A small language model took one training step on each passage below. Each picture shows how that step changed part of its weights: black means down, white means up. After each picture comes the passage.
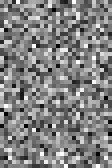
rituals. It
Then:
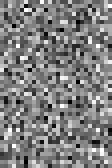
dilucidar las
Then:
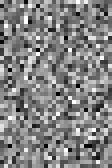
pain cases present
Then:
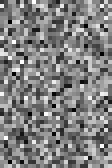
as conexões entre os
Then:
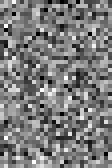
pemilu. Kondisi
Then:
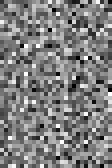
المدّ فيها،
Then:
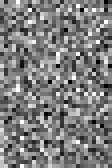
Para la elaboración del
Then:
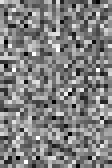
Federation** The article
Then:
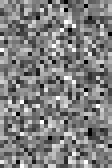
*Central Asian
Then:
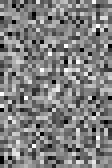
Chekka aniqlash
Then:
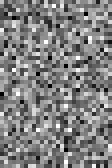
de acompanhar o
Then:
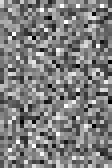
Key words:
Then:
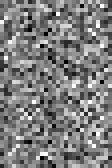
оширилади ва
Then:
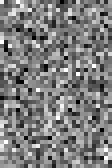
Chunki maqomatlar
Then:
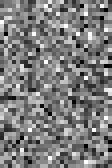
для цитирования:
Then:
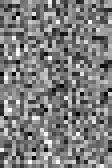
Ular yer maydonlari
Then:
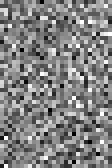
tahlil qilish lozim.
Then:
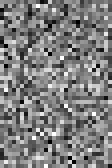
suas classificações
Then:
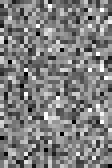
21. Sharin
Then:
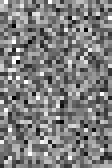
a teljesség
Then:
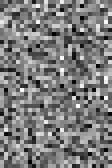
бўлган омиллардан
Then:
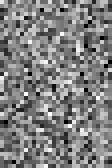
таких досліджень за
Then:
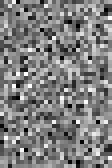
ya bilmedikleri ya
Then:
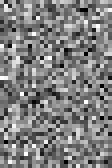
superficie interna, lo
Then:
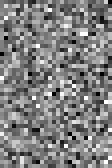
ознакою є значна
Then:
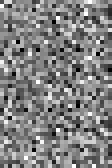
Olot o'zbek
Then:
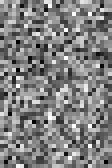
estudio legislativo
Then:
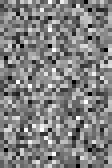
farklı maddelerden
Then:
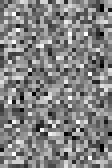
bunga tanjung
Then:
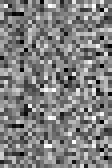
dalam hal kepemilikan
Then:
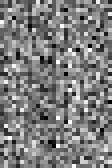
работой, если
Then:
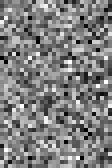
та обсягу вимог
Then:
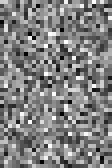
technology and covers
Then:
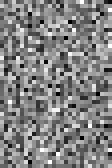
de conférences 4
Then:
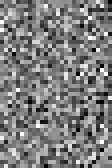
нашей социальной
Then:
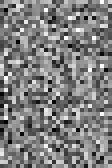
direitos, deveres e
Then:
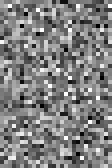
fonetis nama buah
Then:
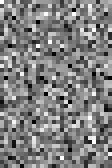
management accounting in
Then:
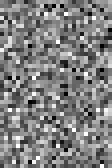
на психологическое
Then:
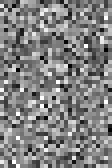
cárie dentária e
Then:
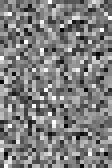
de esterilização
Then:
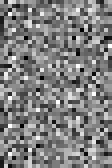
harfleridir. Üç
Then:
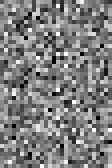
Nations unies, forces
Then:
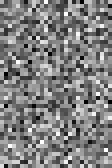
Sua voz possui uma
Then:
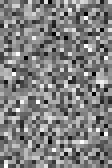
renforcer ses
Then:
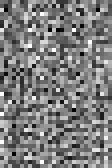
en el libro de
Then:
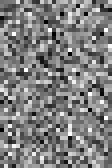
og‘zaki turli
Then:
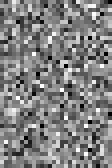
Advances and topical
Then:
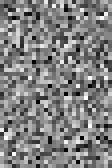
acompanhada de
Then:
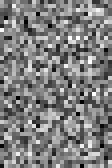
y la llamaron
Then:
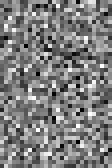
a la enseñanza
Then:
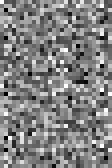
contaminants. 2022 —
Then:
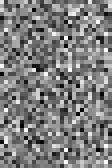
yaxshilash va
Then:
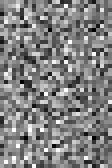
çalışan sosyal
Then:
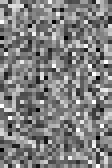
constante transformação.
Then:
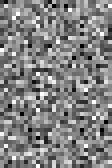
у хворих на
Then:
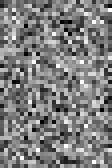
siswa untuk berpikir
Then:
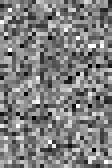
в ближайшем
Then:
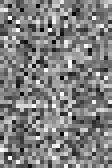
J Stroke Off J
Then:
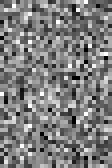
Proses Mediasi di
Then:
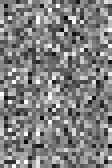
A QUALITY
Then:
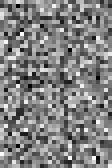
mundo em seu tempo
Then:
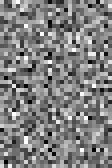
menunjukkan bahwa
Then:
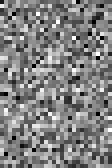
vessels. In
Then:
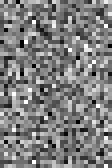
kirib kelib,
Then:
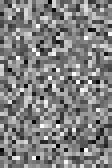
expresan a nivel
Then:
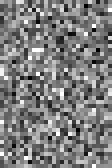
Shohbegim esa
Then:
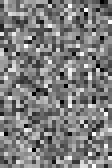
deb ko'rsatilgan,
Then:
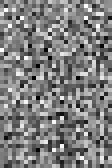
формування загальної
